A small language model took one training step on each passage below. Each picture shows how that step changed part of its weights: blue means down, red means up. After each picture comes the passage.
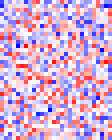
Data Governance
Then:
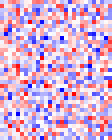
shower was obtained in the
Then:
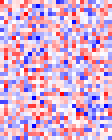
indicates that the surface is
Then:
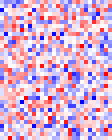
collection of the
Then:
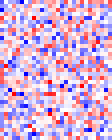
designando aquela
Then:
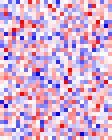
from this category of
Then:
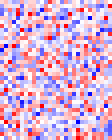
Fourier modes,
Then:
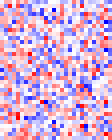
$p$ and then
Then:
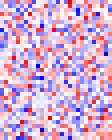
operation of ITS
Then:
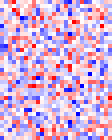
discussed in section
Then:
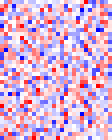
va vositalardan
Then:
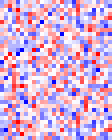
As mentioned in
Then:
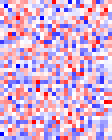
the intervals of
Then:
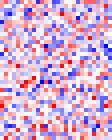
hopping integrals
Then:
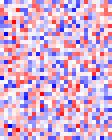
of processes. The
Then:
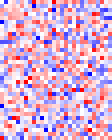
the loss function on the
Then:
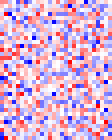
were included after
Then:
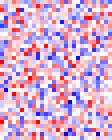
on top of each other.
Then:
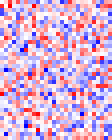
RandD funding
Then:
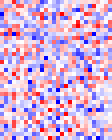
and mechanisms
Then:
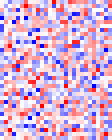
{\it et al.}
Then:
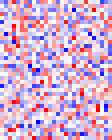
of the test rig for
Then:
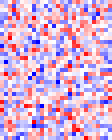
in different fields of
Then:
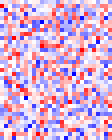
correctly identify
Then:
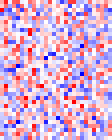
\end{equation} The
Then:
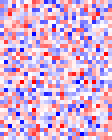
information from a set of
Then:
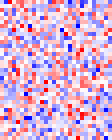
in Section 3, and
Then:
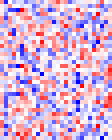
FAAM 6
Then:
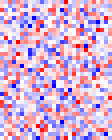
todos que até
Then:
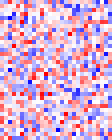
açık ve
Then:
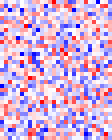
quadrant). a
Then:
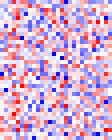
to realize the will of
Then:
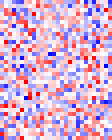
The neural network is
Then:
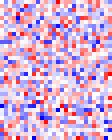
the impact and explore
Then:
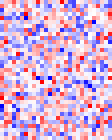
Rashba effect
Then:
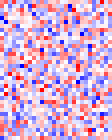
All other reagents
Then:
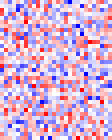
(2) data that is
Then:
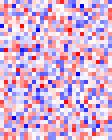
Panel (c)
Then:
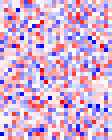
similar to a forced
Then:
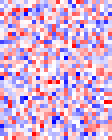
the material by increasing
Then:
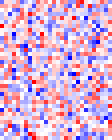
Jiao Tong
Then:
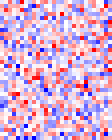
life in our
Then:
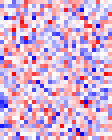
between the errors in
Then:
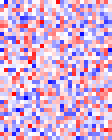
The lineshapes
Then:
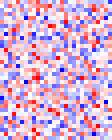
from our previous work
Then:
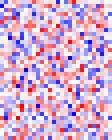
Ethics approval and
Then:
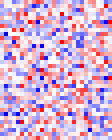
mean length of
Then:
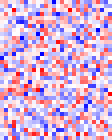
danger associated
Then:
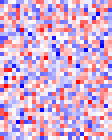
reporting BI
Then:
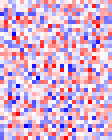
discount price on
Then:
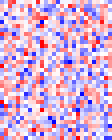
spaces apart on
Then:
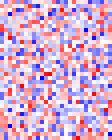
find a spherical
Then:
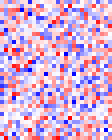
known to exist.
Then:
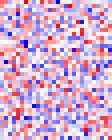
of investors and support
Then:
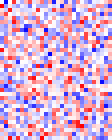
у своїх
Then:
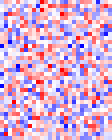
ernst. Der
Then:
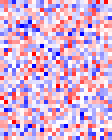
- Interconexión
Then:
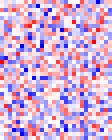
utilizing a
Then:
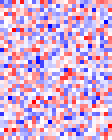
a sigmoid function
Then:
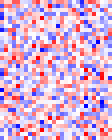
appreciate the
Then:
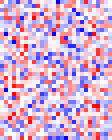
photo of some of the
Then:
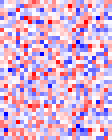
authors. On
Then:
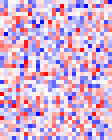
initial sample of 10
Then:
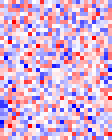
differences in stimulation
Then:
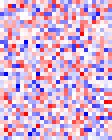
the positivity of
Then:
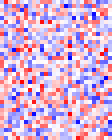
BH, which is
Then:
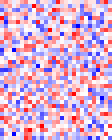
the same spirit,
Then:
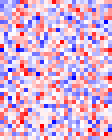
y las almas de
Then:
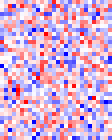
the discovery and
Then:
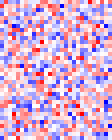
by conventional
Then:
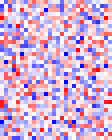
of the most relevant
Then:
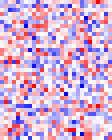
and manufacturing
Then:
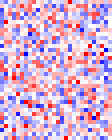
independents. On
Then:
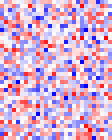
precursor and
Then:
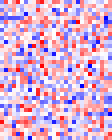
full container,
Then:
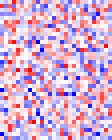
with representative methods on
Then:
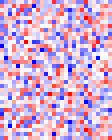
order depends on the number
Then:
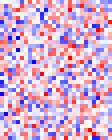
la chozas
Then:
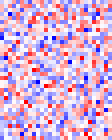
a was chosen
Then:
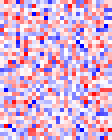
the authors of
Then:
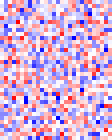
and more efficient results are
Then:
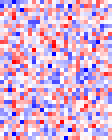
Antropología y
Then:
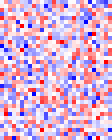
le marché,
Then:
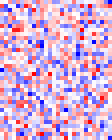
$F$, which takes
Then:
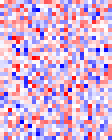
was used to describe the
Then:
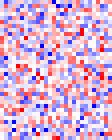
del aprendiz para
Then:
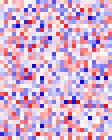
are used for weight
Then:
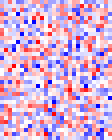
appropriately with
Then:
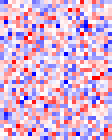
em conjunto
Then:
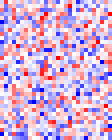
do inglês
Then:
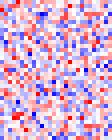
time $t$. For the
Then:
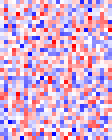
contact layer.
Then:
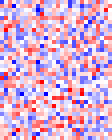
stature from human
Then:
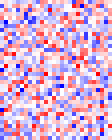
e Gustavo
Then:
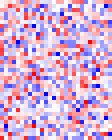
what languages
